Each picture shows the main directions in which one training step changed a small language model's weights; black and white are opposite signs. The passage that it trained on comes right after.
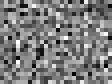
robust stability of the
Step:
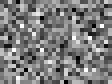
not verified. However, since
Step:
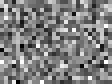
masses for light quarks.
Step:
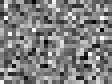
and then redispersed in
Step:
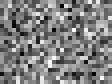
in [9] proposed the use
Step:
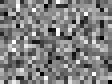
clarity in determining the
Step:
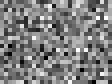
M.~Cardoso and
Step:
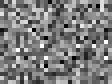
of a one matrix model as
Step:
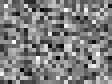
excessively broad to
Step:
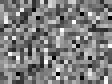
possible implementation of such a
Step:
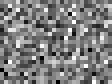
$\Delta \ln K_t
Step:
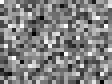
sulphate (40
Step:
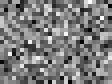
Generative Models for
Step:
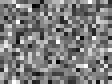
This is at ease with previous
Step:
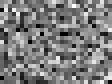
mass size and β
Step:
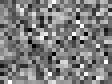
curved relationship, although
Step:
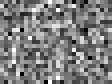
machines become more
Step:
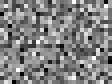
steady-state performance
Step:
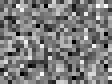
For each fitter we compared with and
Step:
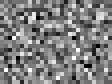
fragmentation products that
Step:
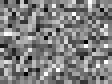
high-energy physics experiments
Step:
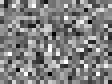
the news pieces in
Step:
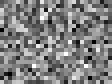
liver problem is found that
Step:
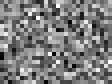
relative to the driving
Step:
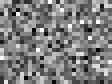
as coupled oscillators,
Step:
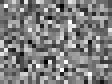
self has been abandoned
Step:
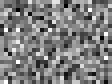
treating Social Anxiety
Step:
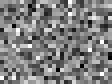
host component and the path
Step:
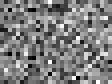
clock characterization, calibration
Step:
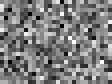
4-\textit{N} potential
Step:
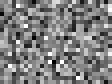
for G230L for this
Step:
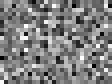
Let us derive the
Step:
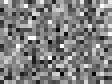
the weights that led to
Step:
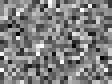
although these products are
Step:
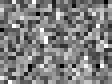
stick out significantly, like
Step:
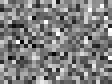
Trees provide refuge and
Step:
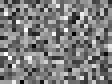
where the first 3 represent three frames
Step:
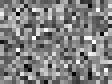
parity, application of the
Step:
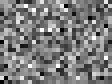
that we have described requires
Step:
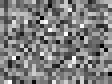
in a possible suspected
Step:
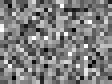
the primary instrument for
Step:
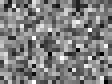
A. Verification of
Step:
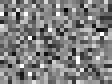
path for the electrical current.
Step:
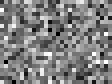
burn faster compared to
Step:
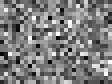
traces in above equations,
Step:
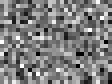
selected for the approach which is not
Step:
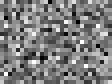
passage on the board
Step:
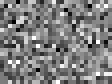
reports were showed that
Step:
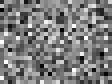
ended, the military
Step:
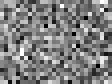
spectrum of leakage
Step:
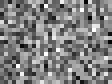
Extension Federal
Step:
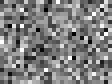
(mis)use of the
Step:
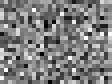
were sacrificed and
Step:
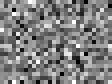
by nature. Hence by
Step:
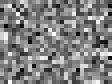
contexts, including thermal fields
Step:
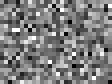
sorbent surface led to
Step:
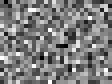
the localized wave where
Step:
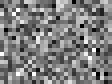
to discuss the second term in curly
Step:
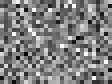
is important for long term success
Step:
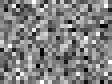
\ In this case, since the
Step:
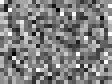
0$ can be dealt in
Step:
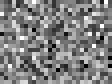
in Using RAPL for
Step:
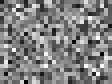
all variables partaking in
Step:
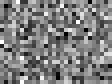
it a growing public
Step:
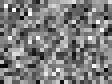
cross. However, due to the
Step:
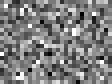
Rout *et al.*,
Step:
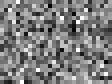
there exists a unique
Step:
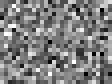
a shared vocabulary
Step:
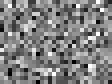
the free energy could be
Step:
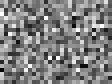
(AMF) are provided
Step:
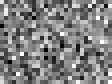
field (\ref{field}) the
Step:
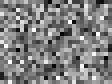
of publications on modern
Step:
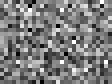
In this picture, the
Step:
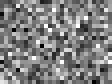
spectrum (weighted by
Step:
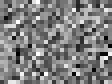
our system works. The performance of
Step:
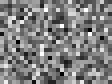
produce reasonable fitting to
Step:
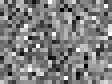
on World Wide
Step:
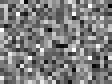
processing model, where operators
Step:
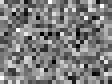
online data reduction. In
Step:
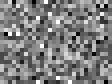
Salem Sassi
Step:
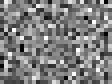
elbow flexed
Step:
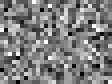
Chris Fuchs, and
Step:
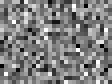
material on light curve peak
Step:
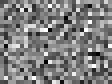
cloud convection at the
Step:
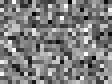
sustainable development,
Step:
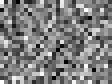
turns out that numerical
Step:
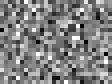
dimensionless frequency (a) and
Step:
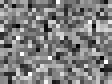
c\hat\sigma_- +
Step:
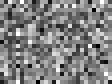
A {\Delta}^T \right)
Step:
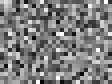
that co-exist and interact
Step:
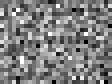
to 136 students. With
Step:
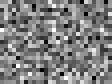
power spatially to
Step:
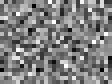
two-step iterations for
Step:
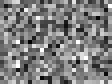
several scientific fields,
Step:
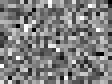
most abundant cortical
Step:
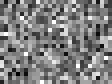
context-dependent effects such as
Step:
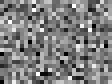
The quasiparticle band
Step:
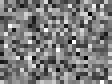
Raman transitions to an
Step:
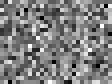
Brno, Czech
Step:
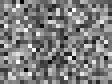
to detect abnormality.
